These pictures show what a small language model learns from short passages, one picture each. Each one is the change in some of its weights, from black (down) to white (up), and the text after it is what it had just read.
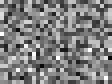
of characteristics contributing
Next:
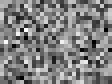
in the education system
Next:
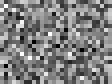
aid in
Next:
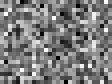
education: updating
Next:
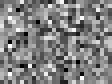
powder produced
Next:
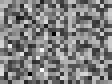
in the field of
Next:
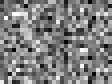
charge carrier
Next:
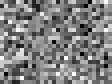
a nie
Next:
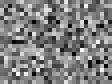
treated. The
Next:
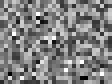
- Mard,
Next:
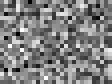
por dois
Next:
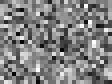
other. The criteria
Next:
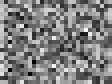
the process of
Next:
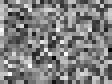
the origin of my
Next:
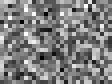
among themselves in such
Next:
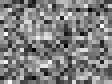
Each long
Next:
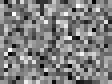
sessions, and
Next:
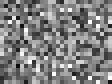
to recent developments
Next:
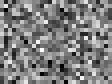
research, ranging
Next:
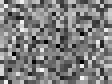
a constant value of
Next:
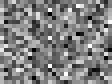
40 percent of all
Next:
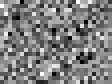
j; and when
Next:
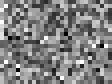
as large as 1
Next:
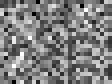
information beam by
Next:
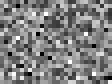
que acaba de
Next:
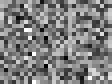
in terms of economic
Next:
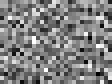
опоры с
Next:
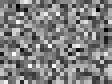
démission à
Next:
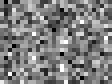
study defined three groups
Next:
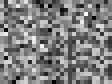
individual or group,
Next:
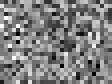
have no known
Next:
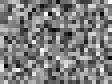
scores on the
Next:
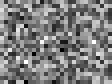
the future and new
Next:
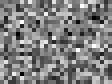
o ensino de
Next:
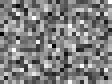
etc. Cele
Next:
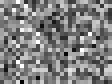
los fundamentos
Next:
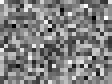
Doctor of
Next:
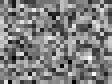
the didactic
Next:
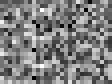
Data Security:**
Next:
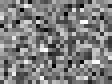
boarding school
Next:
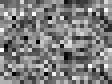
USP Reference
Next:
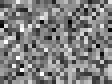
un facteur
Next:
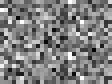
a precedent
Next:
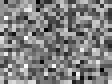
course of the experiment
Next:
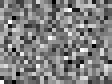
layout, and
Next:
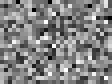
listening with
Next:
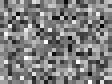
A1, Nov
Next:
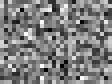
managing existing
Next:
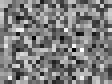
in this case,
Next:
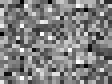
with Buslig
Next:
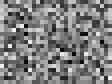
the relative mass of
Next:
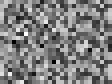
in the field.
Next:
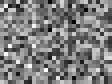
local elements into a
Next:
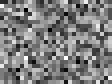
use technology to enhance
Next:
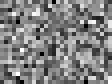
hay pedagogías de
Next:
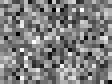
exposed to
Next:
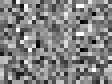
in headings,
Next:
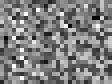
en diversas y
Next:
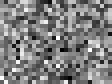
amount of data to
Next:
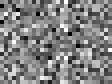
material usage and
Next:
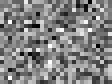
genders and
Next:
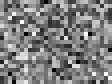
proposed algorithm, a
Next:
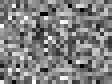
was therefore considered useful
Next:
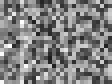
observed during the first
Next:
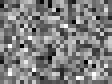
visibilidade nos
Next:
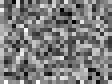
to casein
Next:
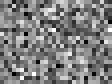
: CAMAN
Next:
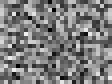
between the quality of
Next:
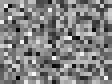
alternatives, being
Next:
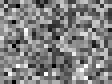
known to be directly
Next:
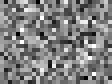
tesguino de
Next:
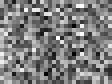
that ICT infrastructure
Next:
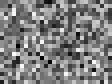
sont conformes à
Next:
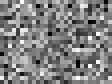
da pele no
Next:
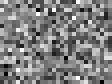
há motivo
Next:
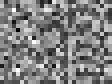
quantitative tools
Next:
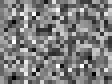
amplified fragment
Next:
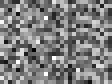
suggested as a
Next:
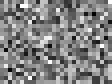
Papua New
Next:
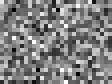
favor of women and
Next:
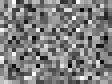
где h -
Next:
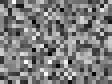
Emergency of
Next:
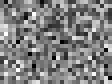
models that approximate
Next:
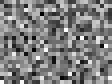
show in the following
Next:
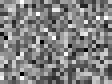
os traziam
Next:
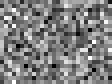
in Arabic
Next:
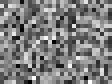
- credit risk -
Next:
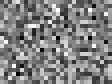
dormitor comun
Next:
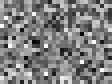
can be used as
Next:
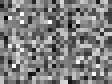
werken met
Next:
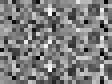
Respublikasi iqtisodiy
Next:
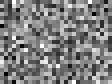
da distinção
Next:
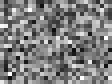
paper reported the
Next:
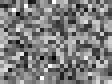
the conditioned response
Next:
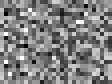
e participativa como
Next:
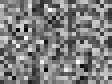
is an example of
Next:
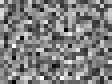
of feeding,
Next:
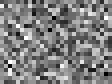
works is still
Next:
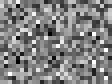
not known or change
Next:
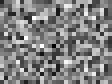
femur or
